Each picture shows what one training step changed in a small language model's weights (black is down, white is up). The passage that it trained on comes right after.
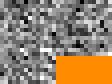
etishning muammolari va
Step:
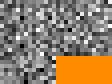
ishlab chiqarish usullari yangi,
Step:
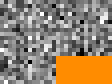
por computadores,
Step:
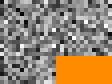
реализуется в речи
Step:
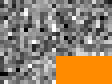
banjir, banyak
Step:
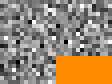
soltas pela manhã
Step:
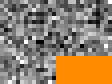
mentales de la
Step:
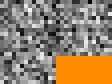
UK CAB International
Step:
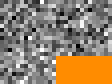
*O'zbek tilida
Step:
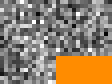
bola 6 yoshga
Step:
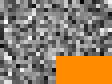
konularda izni ve
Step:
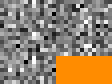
Însă de când
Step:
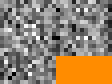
siglos XVI y
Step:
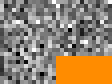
além de aproximadamente
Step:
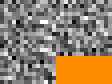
va samarali faoliyatni tashkil etish
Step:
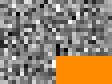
prevenção e combate
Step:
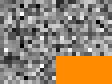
energiya manbalari asosida
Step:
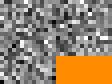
Tal constatação
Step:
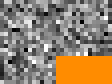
tratta di compiere
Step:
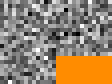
sociales y económicos en
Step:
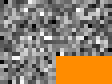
Todas as pacientes que
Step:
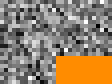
bewegte Quanten
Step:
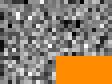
o’quvchilarida milliy
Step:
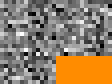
BURIAL OF
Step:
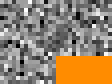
de vida podem levar os
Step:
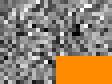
representem 1 em cada 5
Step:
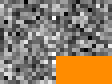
dürüst olan
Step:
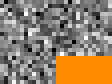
Bolivia, la
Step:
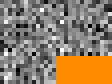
to the values of the
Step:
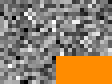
xolos. Bu
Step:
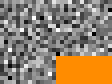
en ambos casos, se
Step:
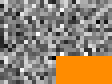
grond kwam te
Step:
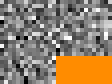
dalam melaksanakan
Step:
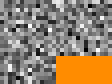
empleados es proporcional
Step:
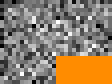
статье что такое
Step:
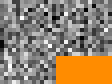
o presente artigo nota a
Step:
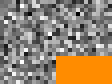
ва хавфли
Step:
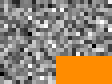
“Gumanitar va aniq
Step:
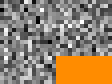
энг кенг
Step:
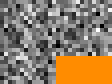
saat ini, dan
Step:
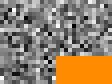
y mínimos
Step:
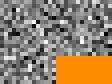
analizom se lako se
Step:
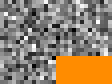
base della propria politica
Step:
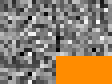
hoje em dia.
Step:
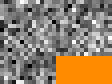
і як унікальне
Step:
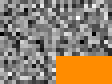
Pantanal”, estamos
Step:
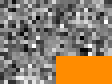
1. Kualitas
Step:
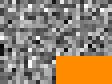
– Private
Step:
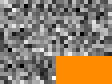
yuridik tushunchani
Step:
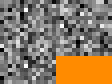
tayyorlash sifatini oshirishda
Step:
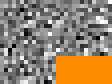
ko'k va yetti
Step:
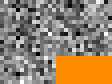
asos bo'lishi mumkin.
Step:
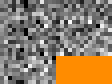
hamda ma`naviy jihatdan
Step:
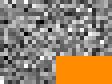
imkoniyatlari xorijiy
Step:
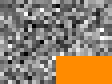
Foi observado que,
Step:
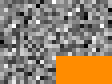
vêm provocando
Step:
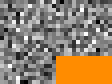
en urgencias.
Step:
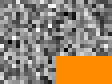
Avatar Editor
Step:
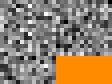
grav Risc
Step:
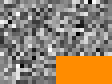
scientific journal, –
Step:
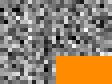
назарда тутилган
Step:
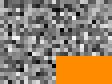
эканлиги билан ҳам
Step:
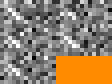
يؤدي إلى
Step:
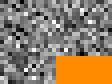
paydo bo‘lib,
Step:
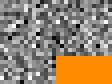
criando novos tipos
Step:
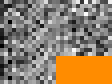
исследования. 2002, №
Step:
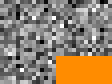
oferta de servicio,
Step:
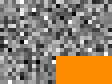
задача сравнительно
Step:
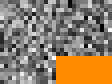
forma de preconceito
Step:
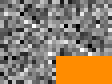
тайёрлаш учун
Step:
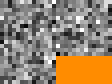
aux réalisations,
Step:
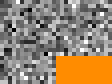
I стадии и
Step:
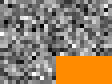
minute), AFAP
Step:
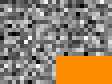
logical thinking
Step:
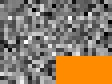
sırası ile
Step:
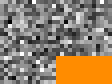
keuze nog
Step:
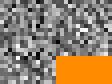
estratégia eficaz
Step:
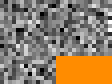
silika gel perlu
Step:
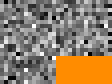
que las crisis preceden
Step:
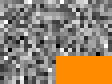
ações de policiamento
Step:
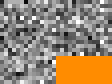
hamda Farg'ona
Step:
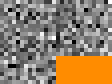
uniformemente en el
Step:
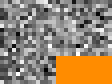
edi. O'qituvchi
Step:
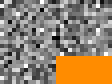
huquq nazariyasi –
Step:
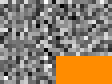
wordt voor
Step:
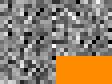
ташкилот –
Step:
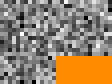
e reflexões acerca do
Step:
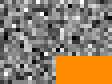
mejora del 10%
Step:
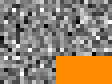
Existen varias soluciones
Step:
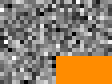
цифрових платформ
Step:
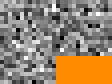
Embora não seja o
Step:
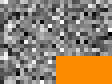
tayyorlash sharoitlariga
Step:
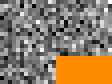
qobiliyatlaridan kelib
